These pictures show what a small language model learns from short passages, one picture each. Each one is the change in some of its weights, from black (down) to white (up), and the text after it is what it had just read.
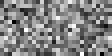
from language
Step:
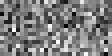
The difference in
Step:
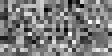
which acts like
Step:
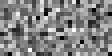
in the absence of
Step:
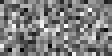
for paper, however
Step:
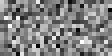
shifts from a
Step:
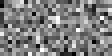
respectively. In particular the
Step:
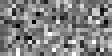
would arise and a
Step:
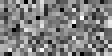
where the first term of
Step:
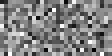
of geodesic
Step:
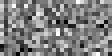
models. The inference
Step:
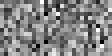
in (3) and
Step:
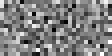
Atwood number
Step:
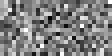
cascade of
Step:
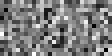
(B) the number
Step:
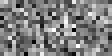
Krein}. In
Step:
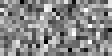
in Table 5,
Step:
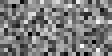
equations have a
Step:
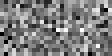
is now well
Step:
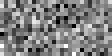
most accurate.
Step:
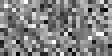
one who falls
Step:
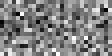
is in contact with
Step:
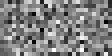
YbS and the
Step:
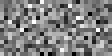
to train deep
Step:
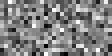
that the Flower
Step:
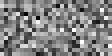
under pressure
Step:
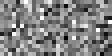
criteria and
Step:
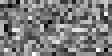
Research I.
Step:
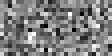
at room temperature from
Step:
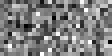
facilities are
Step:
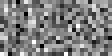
prepared by
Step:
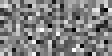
is written on
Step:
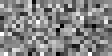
different photometric
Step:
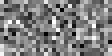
here unitary
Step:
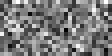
Moreover, the
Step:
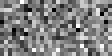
acts) and
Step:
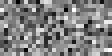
each patient will
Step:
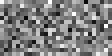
Students should
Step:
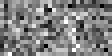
is the common
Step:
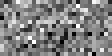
$i$ and
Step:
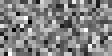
senior centers
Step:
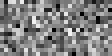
the effects of UV
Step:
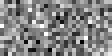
Universidad del
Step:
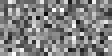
that they could maintain
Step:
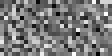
This deliverable
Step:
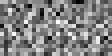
operations. If
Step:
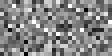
other elements of
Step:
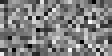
of knowledge
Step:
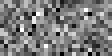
geometries within the
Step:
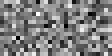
kinds of
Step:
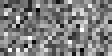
bounce only between
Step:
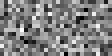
this method from all these
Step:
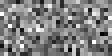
any other transformation of
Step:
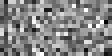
the attention
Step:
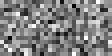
week consists
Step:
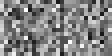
of PMMA
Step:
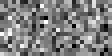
currently performs
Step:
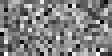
with sowing of
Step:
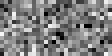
(or true
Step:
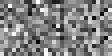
of the huge
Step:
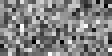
a Gaussian
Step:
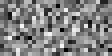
region, and we obtain
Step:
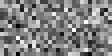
months of
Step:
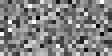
to participate This
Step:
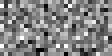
it is essential
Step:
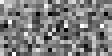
may rewrite
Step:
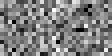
than charge. This
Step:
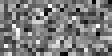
could be due to the
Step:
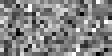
trials shows
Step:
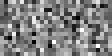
the same cache
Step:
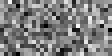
an open quantum system
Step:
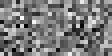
better relationship
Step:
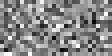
a 2-channel
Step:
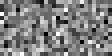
separated, but
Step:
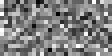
This resilience is
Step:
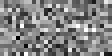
transmission of
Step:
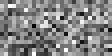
considered that one may use
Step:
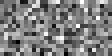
np$. Since
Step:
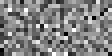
of the arm,
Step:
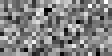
are likely
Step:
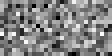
$m$ from
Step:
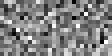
invalid when our
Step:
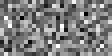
In reality, when
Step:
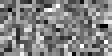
central star of a
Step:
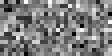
establish and
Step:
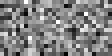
made by the
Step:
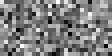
However, for this
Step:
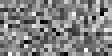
in the blood
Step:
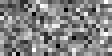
characteristics, and
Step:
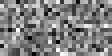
state. Table 1
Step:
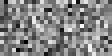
the sanctions
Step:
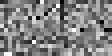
of the scalar field
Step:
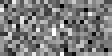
correlation between *in
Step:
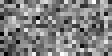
\leq x <
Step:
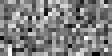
in defining their
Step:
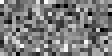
It is worth
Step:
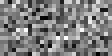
the starting point of
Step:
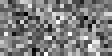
optimizer is used
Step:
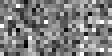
coupling constant by
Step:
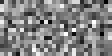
the Fluorine
